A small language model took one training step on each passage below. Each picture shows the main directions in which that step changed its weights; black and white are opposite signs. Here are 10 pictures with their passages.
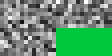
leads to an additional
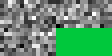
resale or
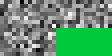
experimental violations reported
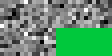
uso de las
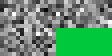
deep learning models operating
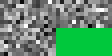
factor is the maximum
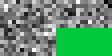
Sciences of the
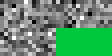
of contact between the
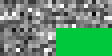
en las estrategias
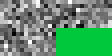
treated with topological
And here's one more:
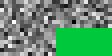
SATD is
